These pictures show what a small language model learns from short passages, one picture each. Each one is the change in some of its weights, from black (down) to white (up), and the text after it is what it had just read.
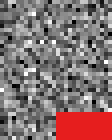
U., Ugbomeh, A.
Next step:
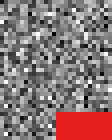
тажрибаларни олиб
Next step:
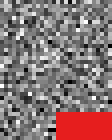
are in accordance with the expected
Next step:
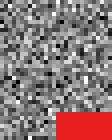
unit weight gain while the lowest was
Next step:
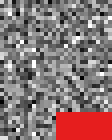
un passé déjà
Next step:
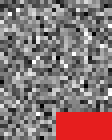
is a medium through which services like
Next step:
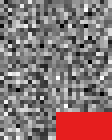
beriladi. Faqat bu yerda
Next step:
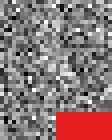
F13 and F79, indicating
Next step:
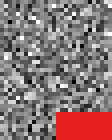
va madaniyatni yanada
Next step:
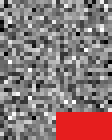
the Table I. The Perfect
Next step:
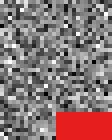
Figure 2a), and a reference
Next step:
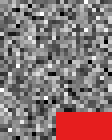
factors that influenced the emergence of the
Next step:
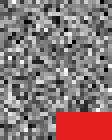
vulnerable households to
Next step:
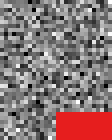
bajarish) xisobiga
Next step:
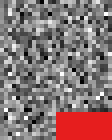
da experiência estética concreta
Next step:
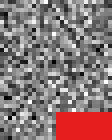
accelerated economic growth and
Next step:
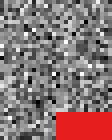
annually. According to experts
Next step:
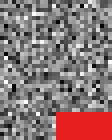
сокращает время и
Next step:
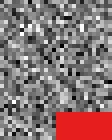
Consumption Free use Use with
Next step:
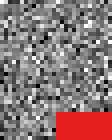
Study: Bio Farma for
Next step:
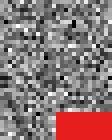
O'quv qo'llanma.
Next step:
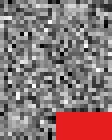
velocities determines the character of the
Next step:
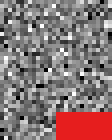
mission unearthed a small
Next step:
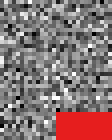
is that people are potentially at the
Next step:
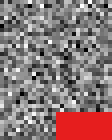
fluorescence for different ionic
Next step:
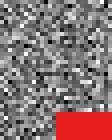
and it is mostly cultivated throughout
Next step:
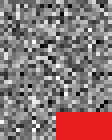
model that has now become an integral part
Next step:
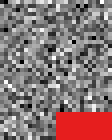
utilization of waste for various
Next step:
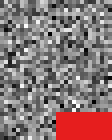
Changes in the targeting of
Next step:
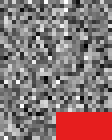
futurs enseignants du
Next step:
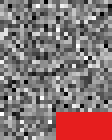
can be used as a functional food item
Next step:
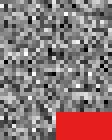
Washington to play. The
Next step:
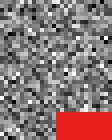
more altruistic reasons,
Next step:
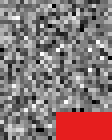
de texto na tela (De
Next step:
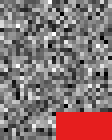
ability levels in comparison to the
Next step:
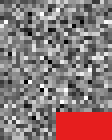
Both mother and baby were
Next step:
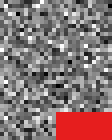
прокурорнинг ваколатлари
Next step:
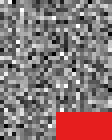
un niveau de perte de capital
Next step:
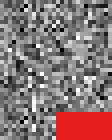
In addition, higher education AI
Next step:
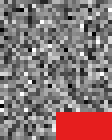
inventons, décrivons,
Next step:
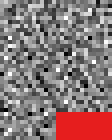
orzulari aks etgan,
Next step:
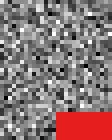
sustainable project has to be delivered by
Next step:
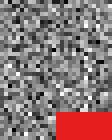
strain field patterns.
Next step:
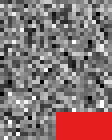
planning approaches and challenges
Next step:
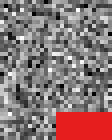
2009. Fonte: A arte em
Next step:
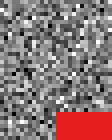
is one of the fastest growing
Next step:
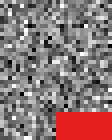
M.Johnson, the
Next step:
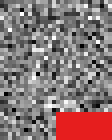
qaratilgan o`yinlar
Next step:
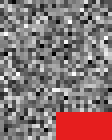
cost-effective system of
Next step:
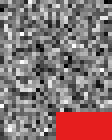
Cauchyteness and convergence
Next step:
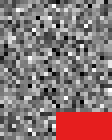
activity (Jeffrey,
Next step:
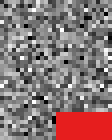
Article Predicting Human
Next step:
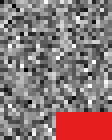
potential of applying novel
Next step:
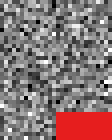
temsil eden Gloriana
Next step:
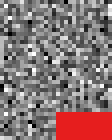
stage, project goals, and
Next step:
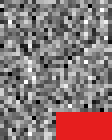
initiation of the Alice Springs
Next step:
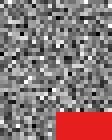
analgesia and motor block
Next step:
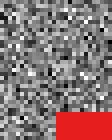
CNNs, a transfer learning approach
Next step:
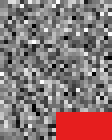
Peer Reviewed* 7.10
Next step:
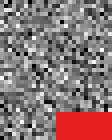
були поділені на
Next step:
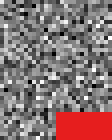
Segundo a Empresa de
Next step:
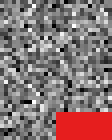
inclusions in metapelites and
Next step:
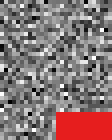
новых терапевтических
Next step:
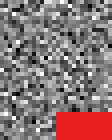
possess most of the competencies
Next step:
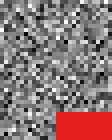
were performed on non-anodized T3
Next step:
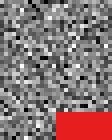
permeate through the stratum corneum
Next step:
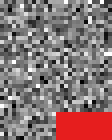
institution's support of the fellow.
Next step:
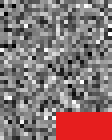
tamoyilini quyidagicha
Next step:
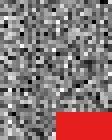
yaqqol tortadi. U.
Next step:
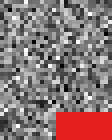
fault condition accurately.
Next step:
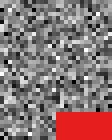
a signed information confirmation form was
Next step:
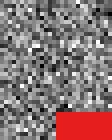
solving this problem were proposed back
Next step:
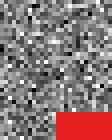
развития / А. А.
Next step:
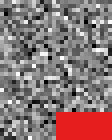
believed that this would be too
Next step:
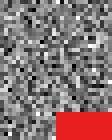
que considera a los desplazamientos
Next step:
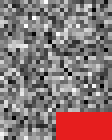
and budgeting are often
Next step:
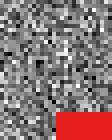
turbulence induced fading.
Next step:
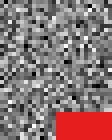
auch die grundrechtlichen
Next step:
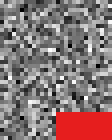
I II Negatief 3 2
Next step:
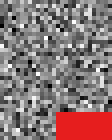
NiTi Closed Coil
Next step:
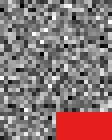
to WDF. There was reduction in
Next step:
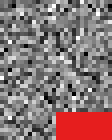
art. - They demonstrate a
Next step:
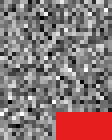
highly favourable to *M.
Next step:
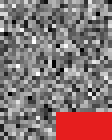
a prefix; you should see the
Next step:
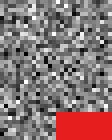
sample prepared from the oil of
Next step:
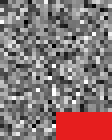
individuals for various purposes, such
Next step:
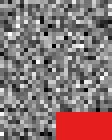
Where, P_{cd} is
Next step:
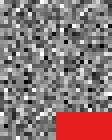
мамлакатларда эса
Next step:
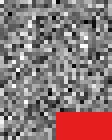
an explicit proposal of how to measure
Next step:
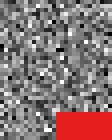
the late state-socialist system,
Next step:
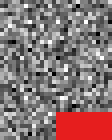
people: An interpretation of
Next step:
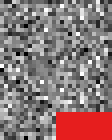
про адміністративне
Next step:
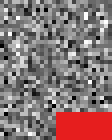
minorities. Moreover, it
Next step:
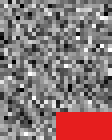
first-run movie houses.
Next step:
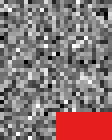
temps, l'illiquidité
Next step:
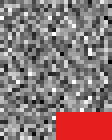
unda ta'lim-tarbiyaning
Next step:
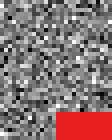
impacts the quality of interpersonal
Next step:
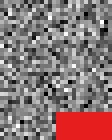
assigned to the preventive
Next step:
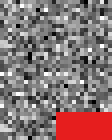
kuzatildi. Kunduzgi
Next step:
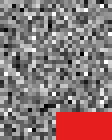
Gender, Age, Area,
